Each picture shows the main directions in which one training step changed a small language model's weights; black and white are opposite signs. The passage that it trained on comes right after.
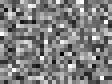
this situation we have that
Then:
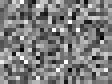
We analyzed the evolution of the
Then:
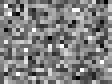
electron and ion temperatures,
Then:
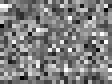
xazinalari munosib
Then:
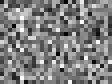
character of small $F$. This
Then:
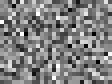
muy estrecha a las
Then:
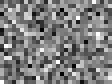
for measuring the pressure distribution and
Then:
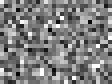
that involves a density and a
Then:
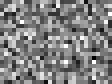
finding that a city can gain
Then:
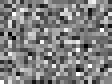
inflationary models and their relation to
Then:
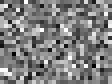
are studies showing that plant
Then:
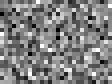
as NO₂, Cl
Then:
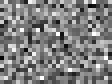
de protección de la
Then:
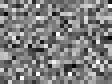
Rayhon Beruniy
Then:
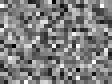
grant ``iPeska''
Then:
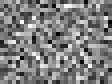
images. Owing to time
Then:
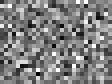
and Control* (pp.
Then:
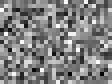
significant moderation between Belief
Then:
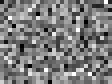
$C$ for the AC effect
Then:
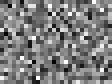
consists of the 10 bursts
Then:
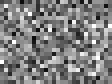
scope of characteristic strain of the
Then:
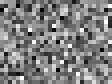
impacts began much later
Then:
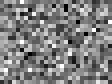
past 3 years. It is
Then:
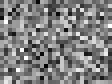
Valores - de la
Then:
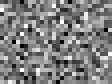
faqat matematikaning
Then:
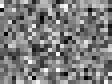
chosen as the identified
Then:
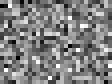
al niciunui stat,
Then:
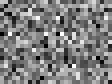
devices B1, B2,
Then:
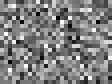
tears, USG had
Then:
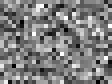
was predominant in the
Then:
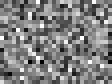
-8 3 rd Family
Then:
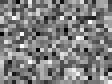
\dots \dots \dots 16 \\
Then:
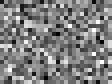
Edições 70,
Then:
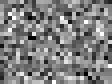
It introduces the uncertainty models used-
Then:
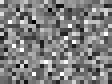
of online learning they are more
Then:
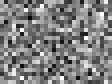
the additional V\&V work required
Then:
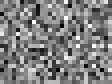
Grade of Severity at
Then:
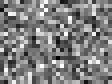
bir unsurdur.
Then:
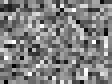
to get smoothness (see
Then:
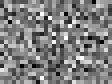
overall requirement which ensures
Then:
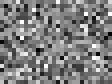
методике [9].
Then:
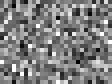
gram of substrate and the
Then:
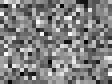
children without intellectual
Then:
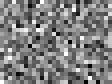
model, and assume the relative
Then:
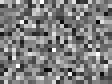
57.6 percent. The values
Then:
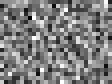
actual form they take remains
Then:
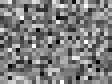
people who have high myopia or
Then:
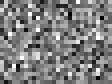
done in the analysis of the
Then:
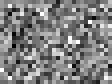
Deviation Sequences A
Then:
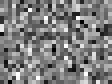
\rangle = 1/4$ and
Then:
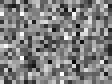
such a branch point is
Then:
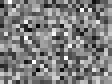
XI de Janssens :
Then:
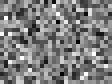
parameters to determine the processor
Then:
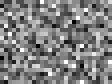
kulgu ostida
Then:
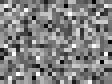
also be suitable for this.
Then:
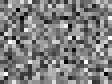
is numerically described as $h =
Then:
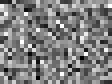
yang tidak menarik.
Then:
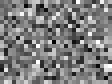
is discussed in depth by
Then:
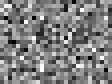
harmful impact on water resources
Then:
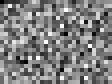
sufficiently large. The proof
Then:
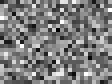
article. MATERIAL
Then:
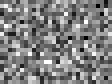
и показано,
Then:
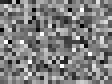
інших гілок
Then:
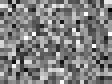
się w nim
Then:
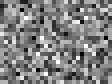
dX^{\cal M}
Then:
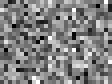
ordinário se refere
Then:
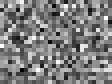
scaling with $L$ is expected
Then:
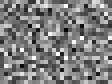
xato chop etilgan.
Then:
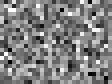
da sonuçlar daha
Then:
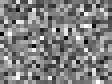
қатламда 8,6
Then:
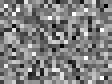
cannot play as a group
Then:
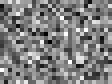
on historical topics. For
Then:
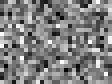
H.A. designed the
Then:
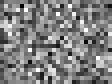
usually identified with the random
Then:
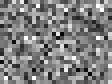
tadqiqot va
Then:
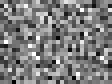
order to feed both server as well
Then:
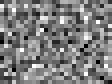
Bergamo area between 1513
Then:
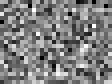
beings invoked and
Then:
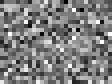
[7]. Similar expressions are
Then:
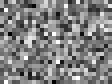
the Poisson process can be
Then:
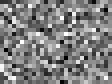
by financial institutions in
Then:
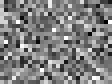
2 \right)} \left(
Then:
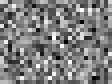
formalism is that it
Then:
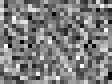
step-by-step solution
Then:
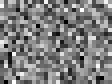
created with expensive and large
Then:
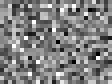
models using backtranslations
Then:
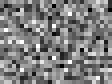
collisions have the distinct
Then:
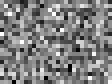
of sheer thought and analysis
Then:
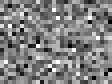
cores in Illustris}
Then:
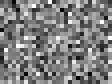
a lower norm in both
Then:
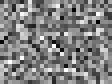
6.1 Data set considered As
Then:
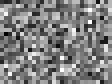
strain components. The standard
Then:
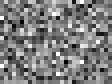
the trauma endured
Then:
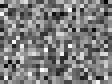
of US Government
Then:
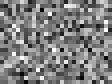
regards of demand planning
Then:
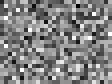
In this paper I will analyse a
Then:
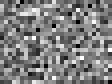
gives an account of the process developed
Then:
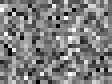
linear tensor equation for just
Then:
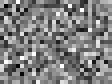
well as their electronic structure. It
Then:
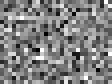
consider $\mathfrak{g}$
